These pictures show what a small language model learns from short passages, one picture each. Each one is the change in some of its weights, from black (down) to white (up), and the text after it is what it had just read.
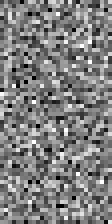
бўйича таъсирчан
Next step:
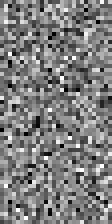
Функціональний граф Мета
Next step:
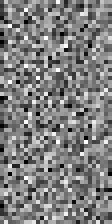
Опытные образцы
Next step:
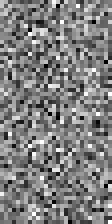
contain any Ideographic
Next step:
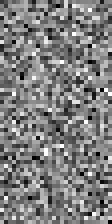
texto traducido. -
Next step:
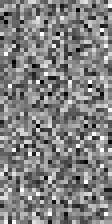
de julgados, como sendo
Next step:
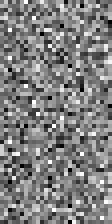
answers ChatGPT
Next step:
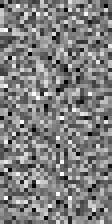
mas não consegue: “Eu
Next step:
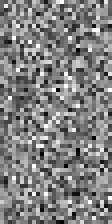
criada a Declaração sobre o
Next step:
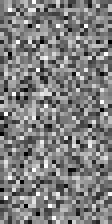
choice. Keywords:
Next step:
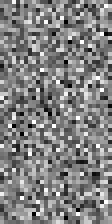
de 15 estudos publicados entre 2008 e
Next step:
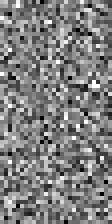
hiçbir sorun alkol
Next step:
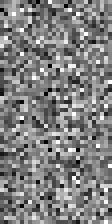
oponent al uniunii
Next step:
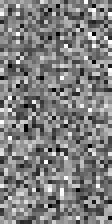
тасвирлар ишлаш
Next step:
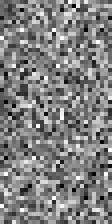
la existencia de gran parte de la
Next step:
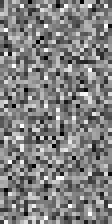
di sistem 100% terkelola
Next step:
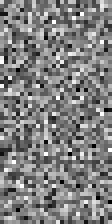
относятся: Spyware
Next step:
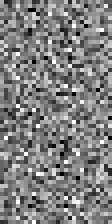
yo'nalishlarda o'z
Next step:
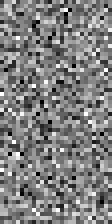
квалификация қилиниб
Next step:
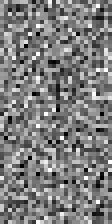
також низькі рослини на
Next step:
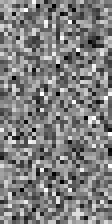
использованием метода проб и
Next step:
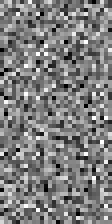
интеллект. М.,
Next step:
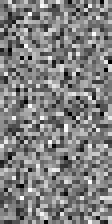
dan perkantoran. Materi
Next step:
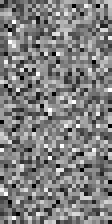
los extractivismos y
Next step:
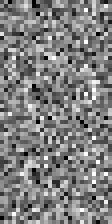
rivojlantiriladi. Jismoniy
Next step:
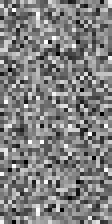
TABLE OF CONTENTS
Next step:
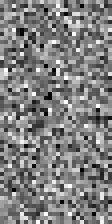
виконаної роботи, створює
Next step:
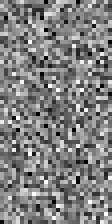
de una cuestión dada, se
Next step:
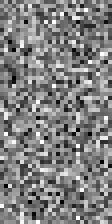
mucha frecuencia, en la
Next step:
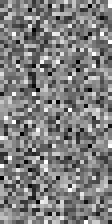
los votos válidos son
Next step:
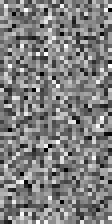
номзоди, доцент,
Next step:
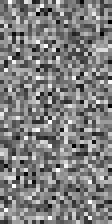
nisin with diclofenac
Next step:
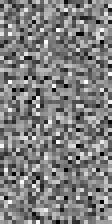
Бозоров С. Р.,
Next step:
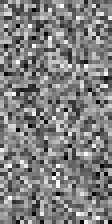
vositalar orqali bildirilishini
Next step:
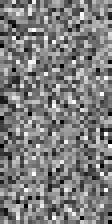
применяются инновационные технологии
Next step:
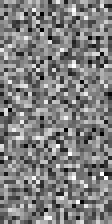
6.6. При измерении
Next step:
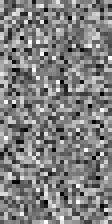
Tiempos de Desarrollo;
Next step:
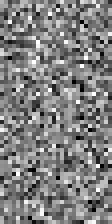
A pesquisa pelos recursos digitais
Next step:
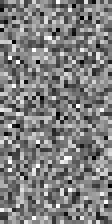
и контроля уплаты,
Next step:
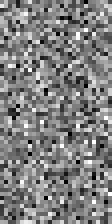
que já havia confessado sua
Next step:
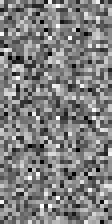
binolari, saylov
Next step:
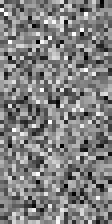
asosiy drayveriga aylanadi.
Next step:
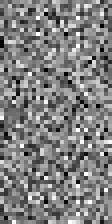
of consciousness on any
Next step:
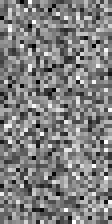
употребляемая в
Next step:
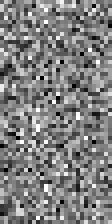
Brasília: MEC,
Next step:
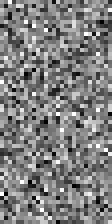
курс «Подготовка к
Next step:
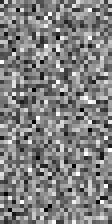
shakllarining uyg'un holda
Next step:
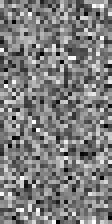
сайт для размещения
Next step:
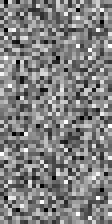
seashells* (2nd
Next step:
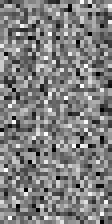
O'sha she'r va
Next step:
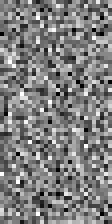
van dit 'Rijnlandse
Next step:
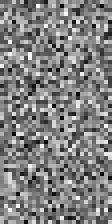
asboblarda ijro etishning
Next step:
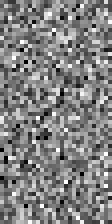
en la provincia Granada, con
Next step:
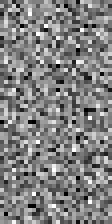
o incômodo que os
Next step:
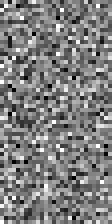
корегування методів статистичного
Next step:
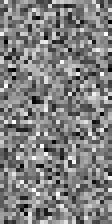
Rosa. Vicenta, si te
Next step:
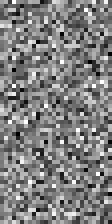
população e mais de três
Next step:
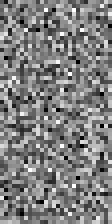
Landes Salzburg von
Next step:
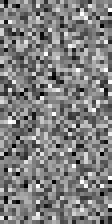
xoldi tadbiiq etish
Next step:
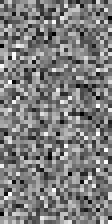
қурилмадан чиқиб
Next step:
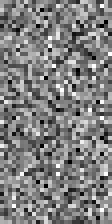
actual: [Philadelphia
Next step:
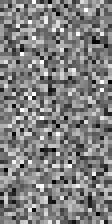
18); «Il fallimento
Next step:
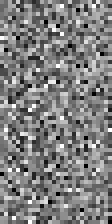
üzümünden elde
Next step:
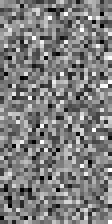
ou mais dependentes financeiros -
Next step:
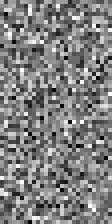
проявляется в Китае,
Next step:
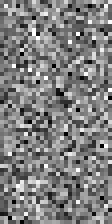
figura pública atua inicialmente
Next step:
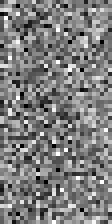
Термизда қадимги
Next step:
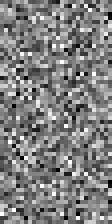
que use transições da
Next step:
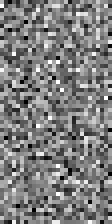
their way of life is
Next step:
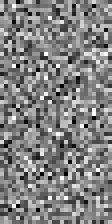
e interactuar con su entorno
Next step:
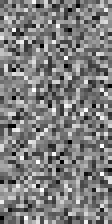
по перспективной технологии.
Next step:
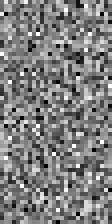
А. Е. Жичкина
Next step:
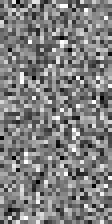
професії вчителя, розумові,
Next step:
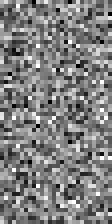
impressos em 3D, não
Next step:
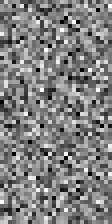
M. A. **Metodologia
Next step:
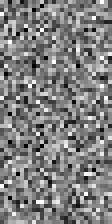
o‘zining qarashlari bilan
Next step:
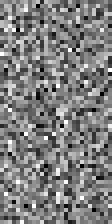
от окружающей его
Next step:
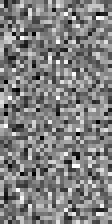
rivoji*. – Toshkent:
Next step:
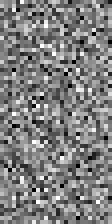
o bode expiatório,
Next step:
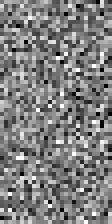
же. 7. Там же.
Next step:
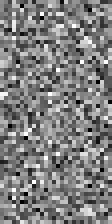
talab etmoqda. Milliy
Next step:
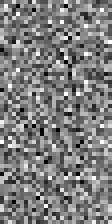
белгиланди. Бўғоз
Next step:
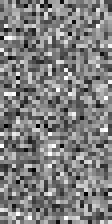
majmuasi tushuniladi.
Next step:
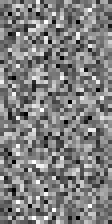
faoliyat ko'rsatuvchi kompaniyalar soni
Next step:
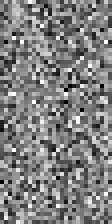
Estado miembro que conoce
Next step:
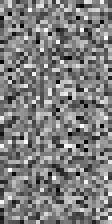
Мўминов А. Ш.
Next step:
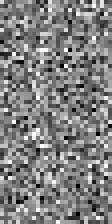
un algoritmo adaptativo
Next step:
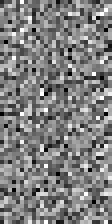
auf diese versteht.“
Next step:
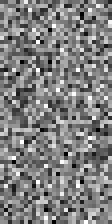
mogelijkheden in volle
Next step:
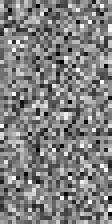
frequentes de dúvidas sobre
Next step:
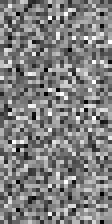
sut ellipssimon
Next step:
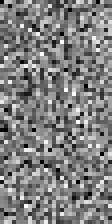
жертв політичного
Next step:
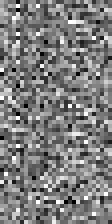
оид маълумотларга
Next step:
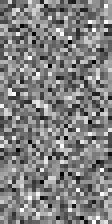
Vale ressaltar que, no
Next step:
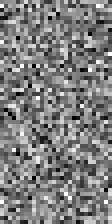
computer research was performed
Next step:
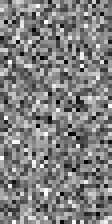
muertos por violencia en el
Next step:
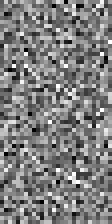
С. 3- 7. Клименко
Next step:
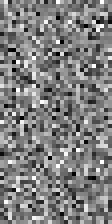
не станут тратить на это
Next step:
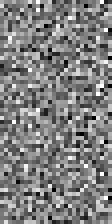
de grande interesse para Freud,
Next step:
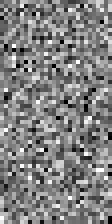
en dependencia del diagnóstico,
